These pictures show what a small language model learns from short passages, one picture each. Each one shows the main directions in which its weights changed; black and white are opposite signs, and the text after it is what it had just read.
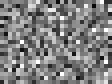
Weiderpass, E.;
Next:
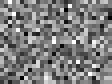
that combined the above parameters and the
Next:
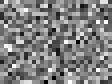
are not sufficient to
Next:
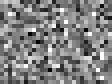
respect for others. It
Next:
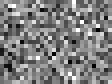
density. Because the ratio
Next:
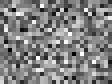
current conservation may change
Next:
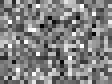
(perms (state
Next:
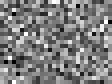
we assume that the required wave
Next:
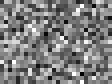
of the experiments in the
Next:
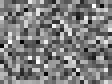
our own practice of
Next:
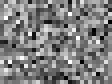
momentum-dependent metric}
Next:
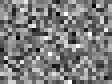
sketches of the
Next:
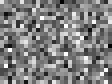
by the DMRG with
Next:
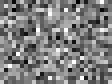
variable \\ && (time
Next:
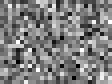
Systems and Circular
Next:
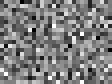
In most cases, the initial
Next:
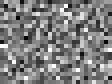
character of nitrogen
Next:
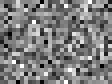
calculation in this setup is the
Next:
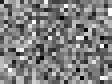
on the operating time of the
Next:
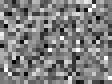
contributes in conserving
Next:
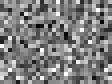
risk factors in
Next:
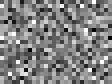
by self-assembling
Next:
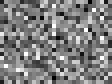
In principle it would be
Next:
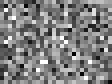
Bryant Inventory
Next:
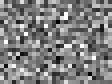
and a similarly slower
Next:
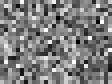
valid.}. At
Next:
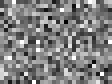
a significant role but not as significant
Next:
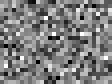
\right) \right.\nonumber\\
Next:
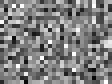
aims at giving all
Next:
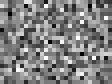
Pap smear screening
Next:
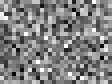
state governments.
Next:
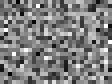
is the same as $$n =
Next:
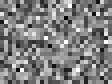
such properties in the next three
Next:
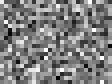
in the acoustic signal as
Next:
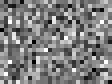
chest radiology imaging
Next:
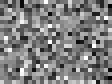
\end{equation} Here
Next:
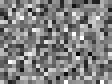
of the nanofluid using
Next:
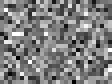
be welcomed in some
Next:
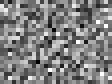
methodological alternatives and
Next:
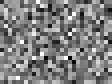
efficiency. Yet,
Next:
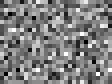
Interestingly, the
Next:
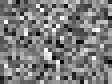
energy is to keep the
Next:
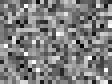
Inset in (c) is
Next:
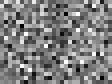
with the previous measurement by
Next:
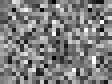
load is determined based on the
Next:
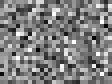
group. That meant
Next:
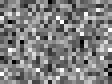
exciton binding
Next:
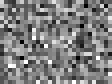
the attention map,
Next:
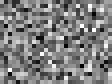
were used in the study. An experimental
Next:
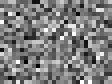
a backpack is near a
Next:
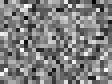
wormholes. The
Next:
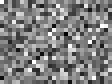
and further development. After
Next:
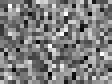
Right panel:
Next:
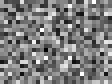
and frequency contents are considered the
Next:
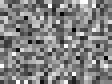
Phase I clinical
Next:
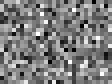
student takes. As such,
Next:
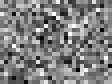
their numerous needs.
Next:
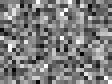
junior doctors
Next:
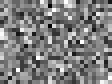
The *average* relative
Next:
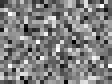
use unexpected screen
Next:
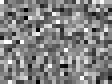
preprocessing SSIM
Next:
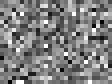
an elementary particle is of
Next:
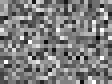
the corresponding $\rho_r =
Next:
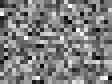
deposited layer with
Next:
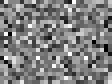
for estimating quantitatively the
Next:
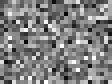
length must diverge for
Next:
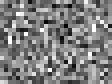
AHMAD, S.
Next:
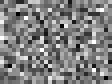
lower fractal dimension of
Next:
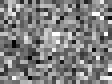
the residuals from background
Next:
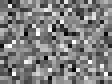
may be assigned to
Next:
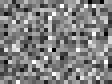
deployment. 12 deep
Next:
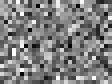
is the effective energy-momentum
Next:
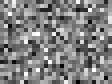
significant in all the indices in
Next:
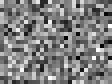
behaviour. We illustrate
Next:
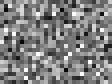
$\mathcal{A}$ but with
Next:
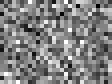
like soft processor,
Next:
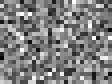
corresponding PL intensity-map
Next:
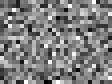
gives us a secure
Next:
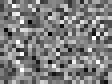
by the central pinned
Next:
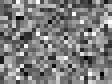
confines of school and
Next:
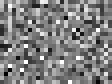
deformed Airy
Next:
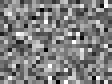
population having given
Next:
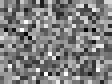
*put off* and *put
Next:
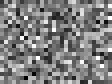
teacher in any form.
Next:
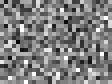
during the last stage, it
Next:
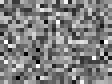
listeners. It is also
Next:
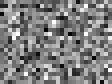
enhance the efficiency of
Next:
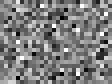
is needed or the parameters used to
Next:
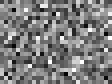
approaches can provide deeper
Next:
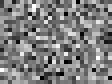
of rubidium}\\
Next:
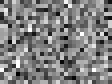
towards better
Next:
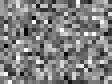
absorption lines of key
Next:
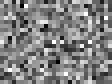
UK-based clubs,
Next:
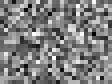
frustrated. Our study
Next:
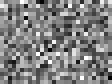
Grid WP Work Package
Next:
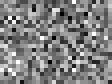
immigration. While
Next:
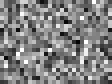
Australian gnammas
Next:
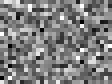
which Chinese characters
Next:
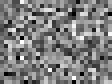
scene from its sensors.
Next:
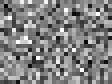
still discovering it.
